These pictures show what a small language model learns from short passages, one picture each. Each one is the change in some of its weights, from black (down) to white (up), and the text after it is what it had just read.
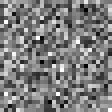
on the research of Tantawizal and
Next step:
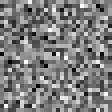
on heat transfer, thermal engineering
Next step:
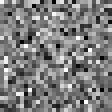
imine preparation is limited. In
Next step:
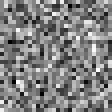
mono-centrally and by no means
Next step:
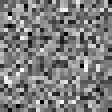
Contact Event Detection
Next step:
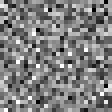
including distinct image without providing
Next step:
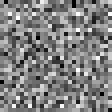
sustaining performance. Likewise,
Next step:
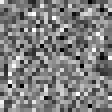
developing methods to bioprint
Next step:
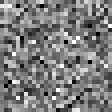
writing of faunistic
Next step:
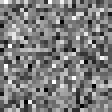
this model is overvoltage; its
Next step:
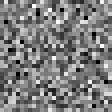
evaluated by degrading some of
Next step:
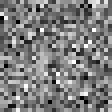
increases the strength of wood while a
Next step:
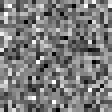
Nanostring GeoMX
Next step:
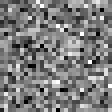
structured interview on sociodemographic
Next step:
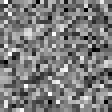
virtue of good moral character
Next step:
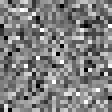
launched large-scale air
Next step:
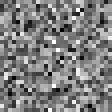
a history of over 100 years,
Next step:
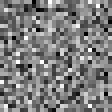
property of the solution, we prove
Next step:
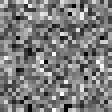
personnel who regulate the flow of
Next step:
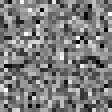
maternal age in normotensive
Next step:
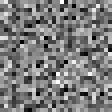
multiple languages, to a
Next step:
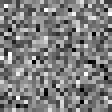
was reflected in her eyes
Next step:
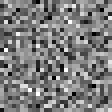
removal reform, foreign
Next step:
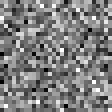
Education in Europe supported learning based on
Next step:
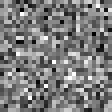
would ‘suddenly’
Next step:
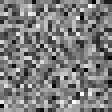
organized with a constant step between
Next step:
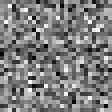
Keywords: education seeker,
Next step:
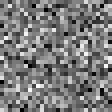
attitude towards the people, the
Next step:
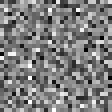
least 4GB of RAM for the
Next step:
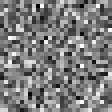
are applied to prepare the data.
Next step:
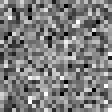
current ICU setup. 190
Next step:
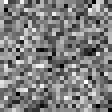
localization, often activating brain
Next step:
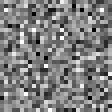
[13]* proposed Malware classification
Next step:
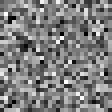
which are not permanently attached
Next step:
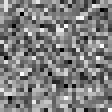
information about the wine-growing
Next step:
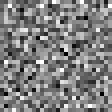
Prahasanti*, I
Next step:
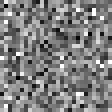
of the specimens. Sectional
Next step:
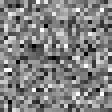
3.3.Mapping A map
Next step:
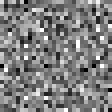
risks that cannot be easily
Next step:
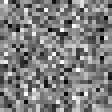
detected Content of all determined
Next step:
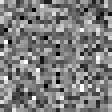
experience and acumen helps us
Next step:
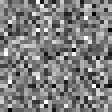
4. CONCLUSION
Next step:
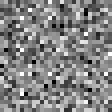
Fuzzy Sets.
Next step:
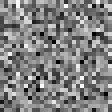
We have some indications that adult
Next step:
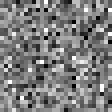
46.6 minutes and in
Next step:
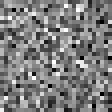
to 25 ml with ethanol
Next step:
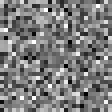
"rules-based" international
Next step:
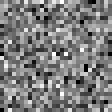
facilitate the development of the optimal
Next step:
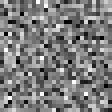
it is also near the street or
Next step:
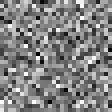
system to a WEFE system. The
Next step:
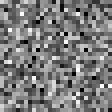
study area. The cost incurred by
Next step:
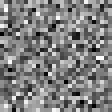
Oliveira et al.
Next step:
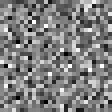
During the recent three decades,
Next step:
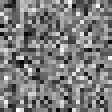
of influence in the following areas: -
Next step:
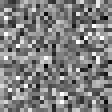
of this study for early childhood
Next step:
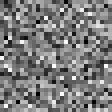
urban graduate students.
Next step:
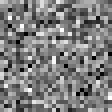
structures visible on the satellite
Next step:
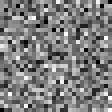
be made in time for the final review
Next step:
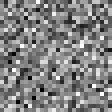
the oxidising species.
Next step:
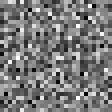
is a parameter that is used in evaluating
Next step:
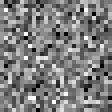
Biomaterials: Principles
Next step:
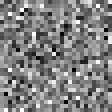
misses references to recent
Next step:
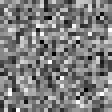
of such data, and repealing
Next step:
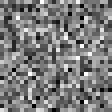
our objective is to evaluate the proposed method
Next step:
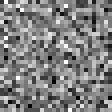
ostentatious and often explicated
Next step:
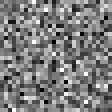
in an important niche of international development
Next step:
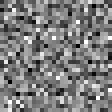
Communication. Sanjay Ram
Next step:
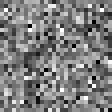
or via replicate measurements of
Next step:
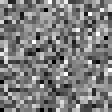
small or large islands, which
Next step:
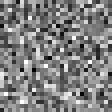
is of an acceptable scientific
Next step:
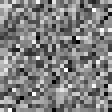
each loading stage except for last
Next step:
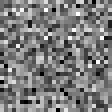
clinic were enrolled into the study
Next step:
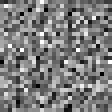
Expansion of Zonal
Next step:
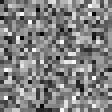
KH and AK wrote the
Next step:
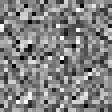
\xi} \geq 0 \quad
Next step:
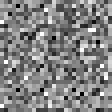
comparing the effect of changing optimization
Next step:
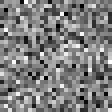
bioindustries, such as
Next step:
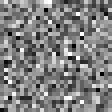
early 19th century.
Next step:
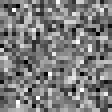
(ii) religious
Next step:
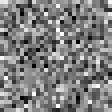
skills needed for acquiring
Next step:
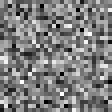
the major component of NRW, has
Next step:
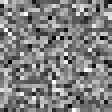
cephalad spreading of
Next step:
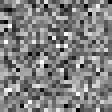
wt%). Subsequently, the
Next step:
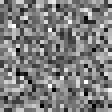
group, only personal accomplishment
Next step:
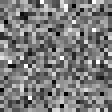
seasons could be as a result of
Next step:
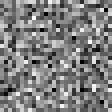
ropes, mathematics, as
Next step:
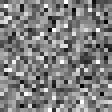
organs. In the first group, 4
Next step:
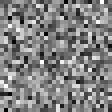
speed and the square effects of
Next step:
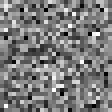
law sample of pointlike
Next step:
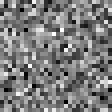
a matrix of uniform
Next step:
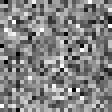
need for complex surgical procedures due
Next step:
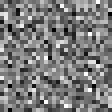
important to take into account the
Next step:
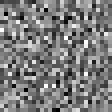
is permitted wherever possible. The
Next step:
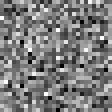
make up cultural diversity: culture and
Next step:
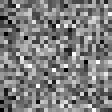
of the 2-bit SCD
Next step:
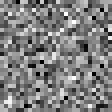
facilitates plagiarism, but
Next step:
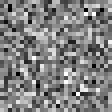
Enteritidis* [17,
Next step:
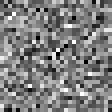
lower biodiversity: 3 orders,
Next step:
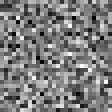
opportunities for poor people 10
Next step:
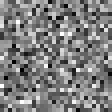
the definition of cyclic groups the
